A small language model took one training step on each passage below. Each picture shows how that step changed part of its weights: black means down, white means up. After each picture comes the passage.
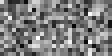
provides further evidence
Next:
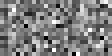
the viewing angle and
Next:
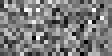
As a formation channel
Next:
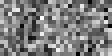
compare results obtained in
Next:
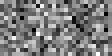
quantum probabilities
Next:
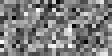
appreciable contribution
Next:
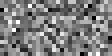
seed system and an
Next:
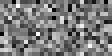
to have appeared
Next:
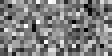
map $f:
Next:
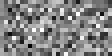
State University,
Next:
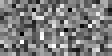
Note that, for an
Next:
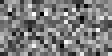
to be known. The
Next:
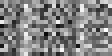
the case of the
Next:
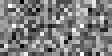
have the following bound
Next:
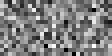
Examples and applications
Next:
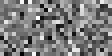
the low-energy effective
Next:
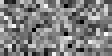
satisfied, together
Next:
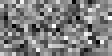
should be. Thus,
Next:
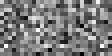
while the relevant interactions occur
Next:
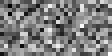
the analytical form of
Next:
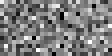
using different methods. The
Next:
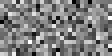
mentioned above. It
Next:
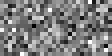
shape. So, in
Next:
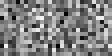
supported by the National
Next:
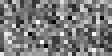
AGT correspondence
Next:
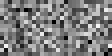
phase ranges from 0
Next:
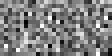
0)$, in which the
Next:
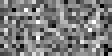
square. The image
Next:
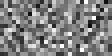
is a spin-dependent
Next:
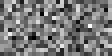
parameter $\varepsilon$ is
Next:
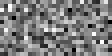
$E$ converges
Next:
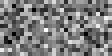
for $i >
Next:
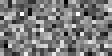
compute this expression.
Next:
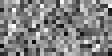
a discrete or continuous time
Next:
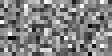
the purpose of
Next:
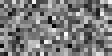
on $X$ by
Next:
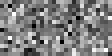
can be expressed in
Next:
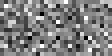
passing through
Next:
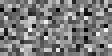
strength of the
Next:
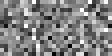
5. In section
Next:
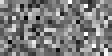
be made in near
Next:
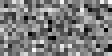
$M$. We have
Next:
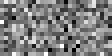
1$. We assume that
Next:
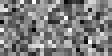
consistent with evidence
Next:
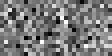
complementary aspect
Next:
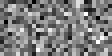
to zero: ${\mathcal
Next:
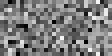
occupation, as
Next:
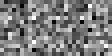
rapidly enough
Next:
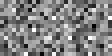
order. From time to
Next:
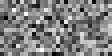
in Sec.
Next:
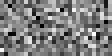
1, \qquad
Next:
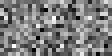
of the residual
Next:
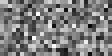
would involve first
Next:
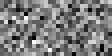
for further improvement in
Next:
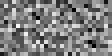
are even functions of
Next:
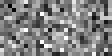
- \frac{\partial
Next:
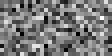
like to know how a
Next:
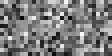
of the spectrum which do
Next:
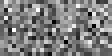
be safety
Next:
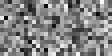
regularisation never
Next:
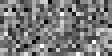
surface there are considerable
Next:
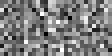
that $y\cdot
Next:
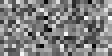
properties of ECM
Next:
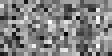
of Weinstein
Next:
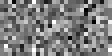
potential barrier between
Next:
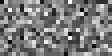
be a collection of
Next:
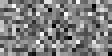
here. One first
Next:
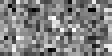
\otimes \cdots
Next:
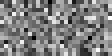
typical derivation for
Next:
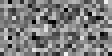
Suppose $\omega$
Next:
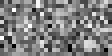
not shorten the
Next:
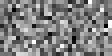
any preshear of
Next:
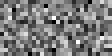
zero which implies that
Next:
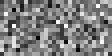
our structure and find one
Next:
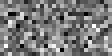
For example, as
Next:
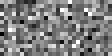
term stands for
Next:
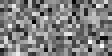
avoiding four complex
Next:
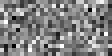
u}$. This proves
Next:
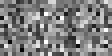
on the structure of
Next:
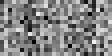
| Mean |
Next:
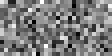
electrodes (3
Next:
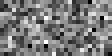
conflict with energy
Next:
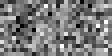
probabilities of
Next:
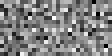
and simulation is in
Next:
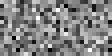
section, we give a
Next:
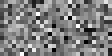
16 day cycle
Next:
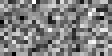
dipole with a
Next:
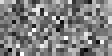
functions and can be
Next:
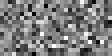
It can be shown that
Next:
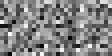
the width of the
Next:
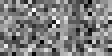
rest of this paper is
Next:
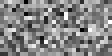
is organized
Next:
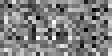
\bibinfo {pages}
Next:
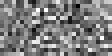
samples increases almost
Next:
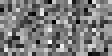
diffusion of the
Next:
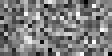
that also the first term
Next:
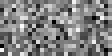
2.\\ \noindent
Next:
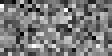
allows one to obtain
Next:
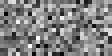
a constant wave function in
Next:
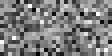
over time for a specific
